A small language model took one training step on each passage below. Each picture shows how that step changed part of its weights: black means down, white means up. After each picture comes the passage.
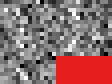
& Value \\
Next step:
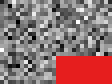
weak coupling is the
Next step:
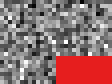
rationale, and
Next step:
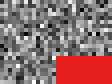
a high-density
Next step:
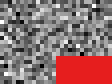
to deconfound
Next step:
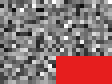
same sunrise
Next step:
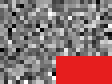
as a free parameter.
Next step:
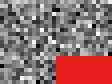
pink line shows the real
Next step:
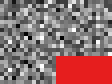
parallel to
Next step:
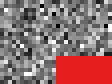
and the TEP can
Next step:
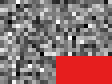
¹ Department
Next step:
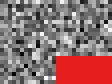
Dirac notation is
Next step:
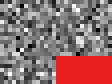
than for an AGB
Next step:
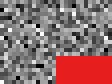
per unit proper volume
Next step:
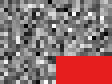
proportional to the
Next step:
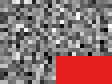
Of The Research
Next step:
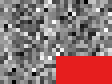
of enterprises
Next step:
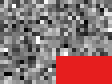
and that is why all
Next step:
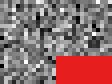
2 nd person
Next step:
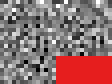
assessment workflow
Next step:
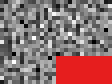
among more and more
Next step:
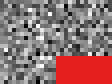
the update throughput
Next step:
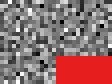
polyphenols and
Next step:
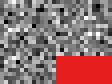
biologically active
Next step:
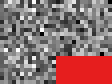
changes and improve their
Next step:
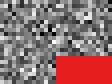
the presence of objects
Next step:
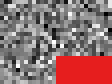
identified pairs
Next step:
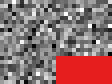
the inset). The
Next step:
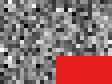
waste Circular
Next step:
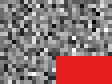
the off-shell
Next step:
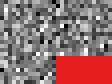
photo processing of the
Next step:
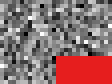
imply are essential
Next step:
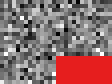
with or without mixing
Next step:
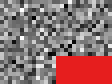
the TSQT
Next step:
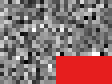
launcher for each
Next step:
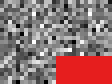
we read off the following
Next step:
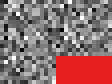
could contribute to the
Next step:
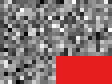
feature will be analyzed
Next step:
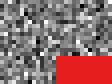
bromine decreases
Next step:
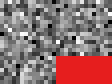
task partner
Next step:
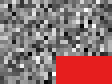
the moderate and
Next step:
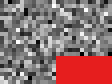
intellectual and
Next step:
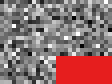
algorithm was run,
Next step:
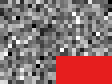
Comparison of
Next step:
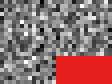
complexity often scales
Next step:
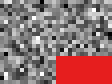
is a normality test
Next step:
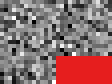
forms. Women are
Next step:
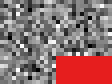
and \bar{C}
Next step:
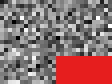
to our current experimental
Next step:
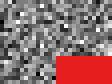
finally hear your
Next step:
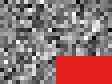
Study of the
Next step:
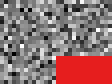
Different sets
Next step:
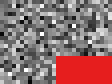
integrable, as it should
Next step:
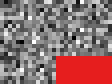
Despite this
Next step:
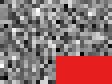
is the minimum system
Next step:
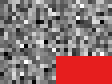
time, by searching
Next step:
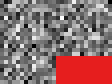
identified on the en
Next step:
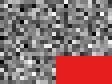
dancing. The mean
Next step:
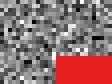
Possible score
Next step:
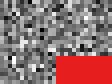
of magnetic states.
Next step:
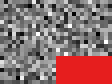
there has recently been
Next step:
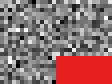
monuments. To
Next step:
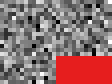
via USB,
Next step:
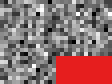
guide for the
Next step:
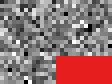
provided 51% of
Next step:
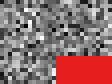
are grateful to
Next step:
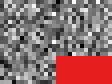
It may create information
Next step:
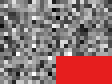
different evaluation methods are
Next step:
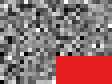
cases where we have more
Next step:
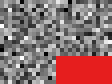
doctor character.
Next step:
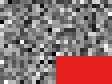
Volpi E,
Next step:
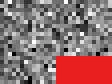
and comfortable with
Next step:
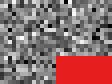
the equator than at higher
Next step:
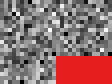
of the School
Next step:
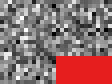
things around them –
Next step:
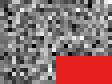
when indigenous
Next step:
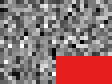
membrane modules
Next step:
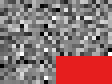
The first attacks
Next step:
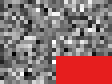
and greenness.
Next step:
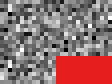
For large cell widths
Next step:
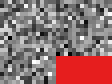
and humanism,
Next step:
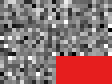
are studied. We find
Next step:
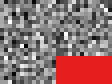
deaths by a
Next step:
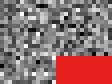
embedding into an
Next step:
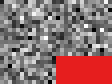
method is simple,
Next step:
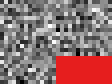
systematic difference of their
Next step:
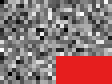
they may offer an
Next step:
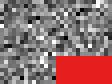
a_r \not =
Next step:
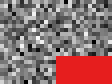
the mean is $(1
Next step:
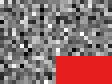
with poor perceptual
